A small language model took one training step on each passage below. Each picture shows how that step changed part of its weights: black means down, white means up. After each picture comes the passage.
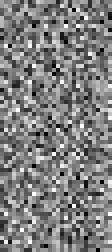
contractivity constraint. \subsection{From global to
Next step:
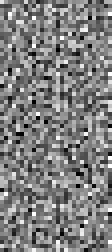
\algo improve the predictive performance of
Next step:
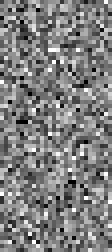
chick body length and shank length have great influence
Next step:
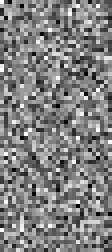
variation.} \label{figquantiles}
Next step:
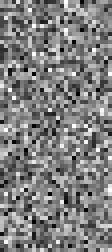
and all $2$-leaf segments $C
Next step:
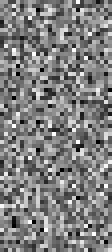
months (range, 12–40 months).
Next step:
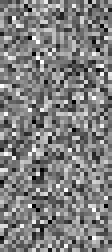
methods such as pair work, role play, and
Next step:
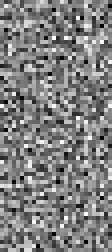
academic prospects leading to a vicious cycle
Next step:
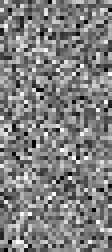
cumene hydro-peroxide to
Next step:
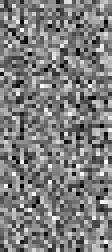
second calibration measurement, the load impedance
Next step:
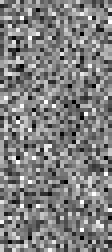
(i.e., the scheduling strategy),
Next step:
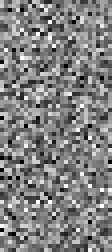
reduction of gas concentrations in broiler
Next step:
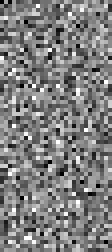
realized that income or GDP cannot fully measure the level
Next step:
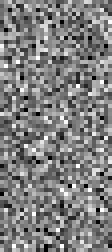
this sense, the following three prototypes of
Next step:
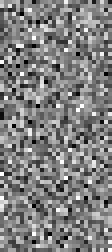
for chemicals of concern, for example in
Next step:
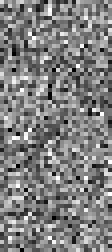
environment which they find themselves so as to attain set
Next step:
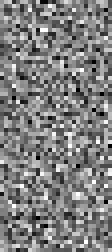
test document images were used along with graphically generated lower
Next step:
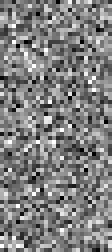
fact that the universe is essentially flat, and gravitational
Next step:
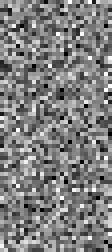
first homology will be isomorphic to the integers, since
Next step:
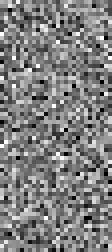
the existence of a weak BLR. From the
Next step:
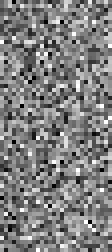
$C$ is replaced by a relative scheme
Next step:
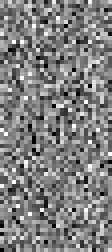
can express $F_r, F_s$
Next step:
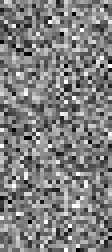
so we found some polynomial, which has one zero more
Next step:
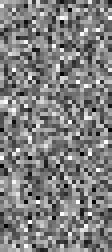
Qukes; vermülltes
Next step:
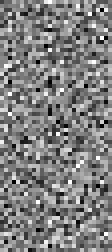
steps of its analytical treatment. The most interesting results
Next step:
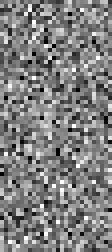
evolution of the number of publications over the years?
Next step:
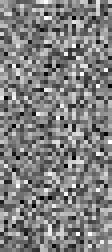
digital infrastructure. Table 4: Panel Regression
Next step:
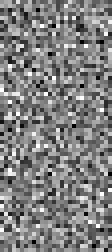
the iron complex **15** were analogous to those
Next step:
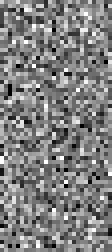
with the help of ultrasonic stirrer
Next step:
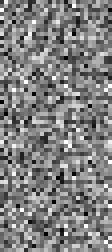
look-up method [22]. The color
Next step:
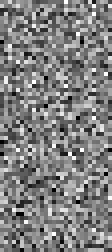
observed for sucrose can be achieved.
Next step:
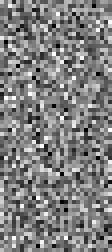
the logit equation for p_i , we have
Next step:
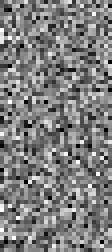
obtain detailed spectral characteristics of the flow phenomena present in
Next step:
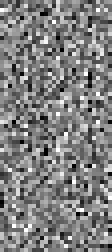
who lived in disadvantaged regions in
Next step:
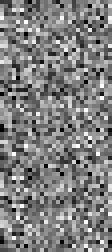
DISSEMINATION - GOOD
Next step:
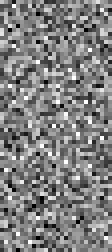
However, this identification of CMa as the
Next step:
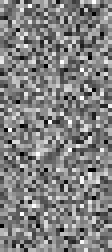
1 s and a step of 0.5 s for
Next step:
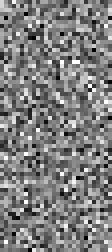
In view of our final objective, we require the fluid
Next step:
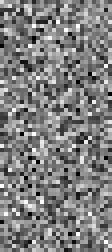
of the actions, but only bounds on them (see
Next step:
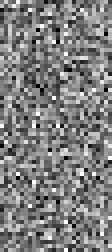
water, and other living and non-living
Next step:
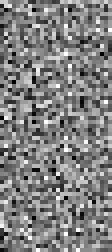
capitalize on special structures of the involved matrices and very
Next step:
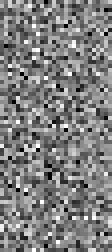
can be implemented in a trapped ion for the quantum
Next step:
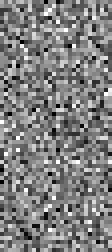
but would not be practical for so much power).
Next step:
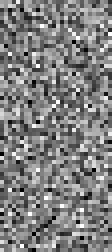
the management of juvenile chronic
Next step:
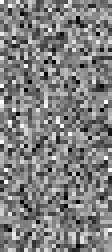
a micro-level theory that relies on the relationships
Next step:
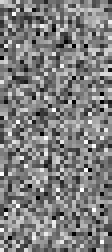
the throughput, capacity, and stability regions of random
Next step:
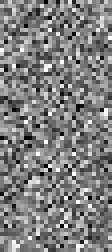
particular attention to the projections of bi-linear systems
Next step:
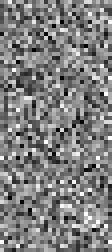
this is larger than \eqref{over}, as can
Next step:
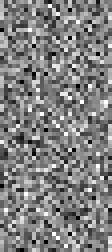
Dombrowski et al., 2020).
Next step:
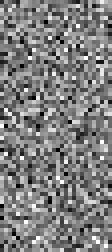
a proper rational. # 5 A Family of
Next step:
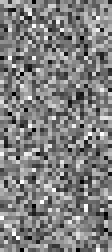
from the outside of the unit circle. A geometric note
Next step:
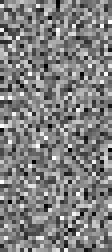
most other works in the field of PRE,
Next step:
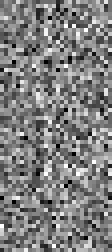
least one critical cycle, several authors defined what they considered
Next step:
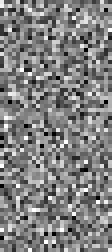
of the [14]-annulene ring by
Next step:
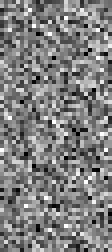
and pulmonary infections and repeated episodes
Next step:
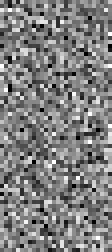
in the vector triplet case, robust mass bounds can
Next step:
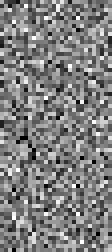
no respite because you can't find people to do
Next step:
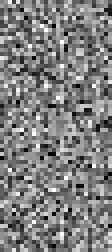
the flight path is 4.2 GV.
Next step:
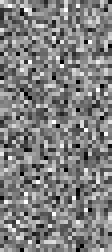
on the intricate interaction of the reproductive
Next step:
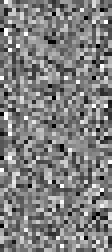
f}}{\partial t} + \frac{{\bf
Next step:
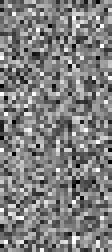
death [87]. In the context of DNA
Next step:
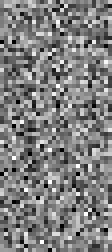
be a maximal torus of $C$ that contains
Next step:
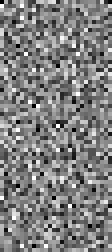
Hénault, "Can violations of
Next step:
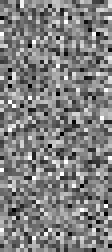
\gamma_\mu \gamma_5 c|0
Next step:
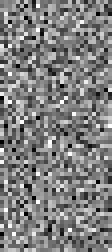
4 4 Ceramics from Lamreh
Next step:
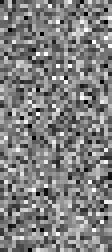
$\bf T $ is not affected by any
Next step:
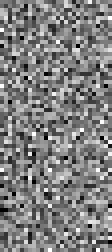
Luttinger liquid universality class (the
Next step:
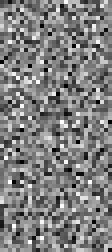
\\ positive controls & 1 & 5 & 20 &
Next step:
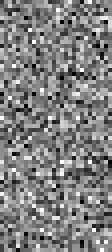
$\pv^2$, this was proved by
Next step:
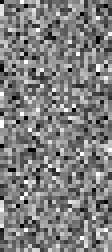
University College London UK INFP
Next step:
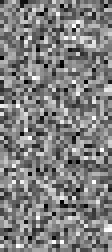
exploring better recommendation mode. Generator and
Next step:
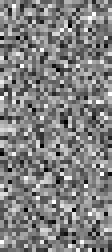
mean GBH at age 42, followed by
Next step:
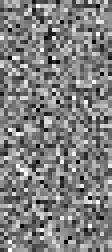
away from steady state. For the random feature
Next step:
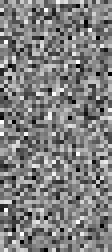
launch of the {\it James Webb
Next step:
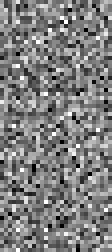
Triethylene glycol 1/rate
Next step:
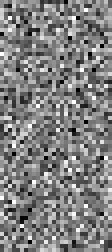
clinically implanted electrodes [9]. The
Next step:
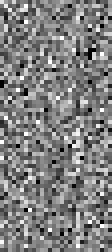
Full discipline-specific data curation
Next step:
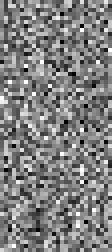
paper we introduce the notions of n -fold
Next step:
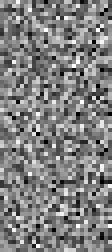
were validated and the reliability obtained using
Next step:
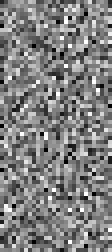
U.S. Department of Commerce,
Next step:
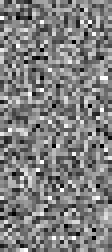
been observed \cite{cdfmass}. Studies
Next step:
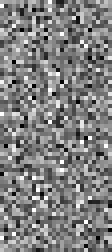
moving a step into or out from the
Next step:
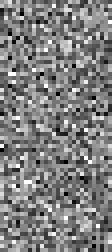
to the well-known Casimir energy.
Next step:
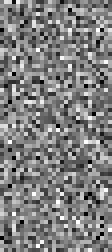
articulate this phenomenon differently due to their distinct
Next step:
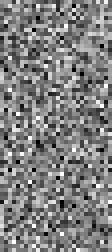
low transverse momenta and for reducing the systematic uncertainties from data
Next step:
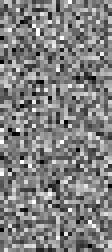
not interested in behaviour at a point x in this
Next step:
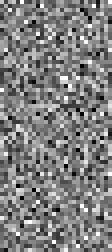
pedagogical strategy in diverse educational settings:
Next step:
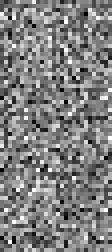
G. R., Cummings,
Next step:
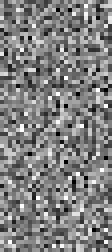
I}\mathbb{C}_i)$ belongs to
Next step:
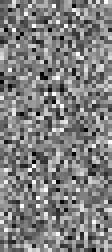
similarity where we replace Op_i by
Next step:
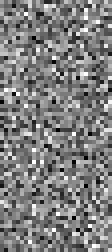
With respect to this splitting, any compatibly split
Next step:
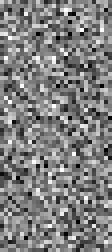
shift of the merged BIC is constant and
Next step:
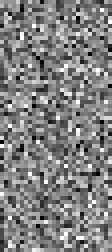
bone, liver, lung, and
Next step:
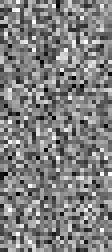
highly attractive especially for growth oriented and
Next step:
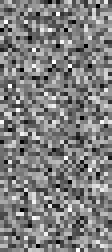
transmission of data to a local control unit. The local
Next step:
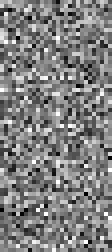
obtained by the LLE and the PM thus do
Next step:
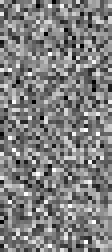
"provenance bias". Therefore, after they
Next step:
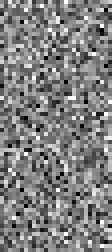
is given in Table II. The system losses are taken
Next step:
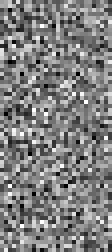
the extraction of fractal dimension feature through the
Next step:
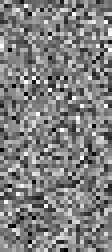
-K\frac{dy}{dx},$$ where
